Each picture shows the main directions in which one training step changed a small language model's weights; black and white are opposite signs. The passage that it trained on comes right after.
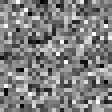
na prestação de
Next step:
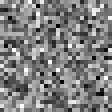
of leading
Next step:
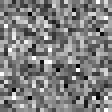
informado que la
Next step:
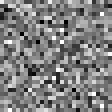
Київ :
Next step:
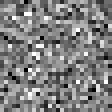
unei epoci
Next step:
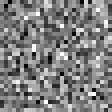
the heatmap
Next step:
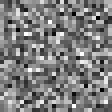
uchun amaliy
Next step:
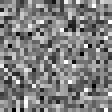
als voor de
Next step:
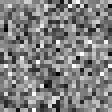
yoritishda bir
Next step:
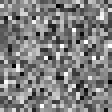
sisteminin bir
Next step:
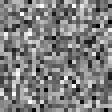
yang berfungsi
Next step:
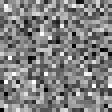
to education,
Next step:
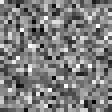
de ampliação
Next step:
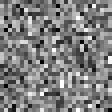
Aten Prim
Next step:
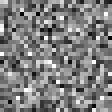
tutela do
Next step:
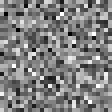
das pedras e
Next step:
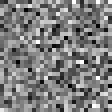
the management of
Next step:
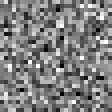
a vantagem
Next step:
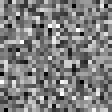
al țării,
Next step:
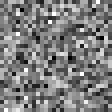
cadre de la
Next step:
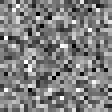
aniq amaliy
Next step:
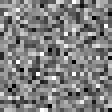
на рівень
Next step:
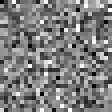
system for
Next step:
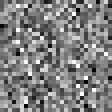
fibras são
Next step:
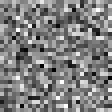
de mediadores
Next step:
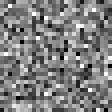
cara memberi
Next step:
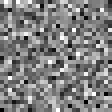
shu bilan birga
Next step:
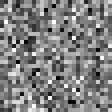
тили ва
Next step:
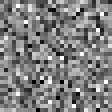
виклики для
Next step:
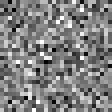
kaum vor der
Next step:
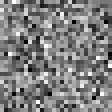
e consolidação
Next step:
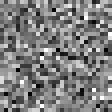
proposes an
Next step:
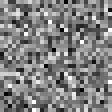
y cualquier
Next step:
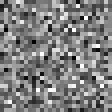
ба яке
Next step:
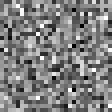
the Russian
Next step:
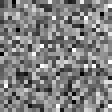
pacientes con
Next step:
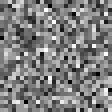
клас –
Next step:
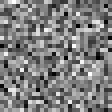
entendido como uma
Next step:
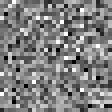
период от
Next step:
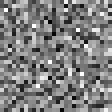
ponto de
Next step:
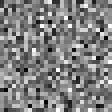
شده که
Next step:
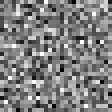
en aquello
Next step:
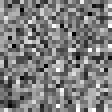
davomida turi
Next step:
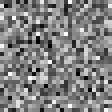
– adabiyot
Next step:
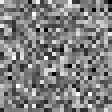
considère les
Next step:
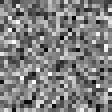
é fundamental
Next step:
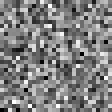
figura 1
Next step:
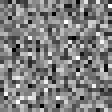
irises /
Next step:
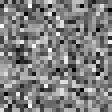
y Perú,
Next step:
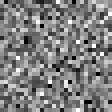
ед. При
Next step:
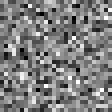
lá, formam
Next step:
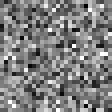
ganda - -
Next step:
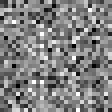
از نمودار
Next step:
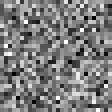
kelayotgan va
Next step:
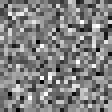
затрат на
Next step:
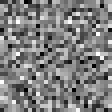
essencial que
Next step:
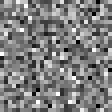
para os dados
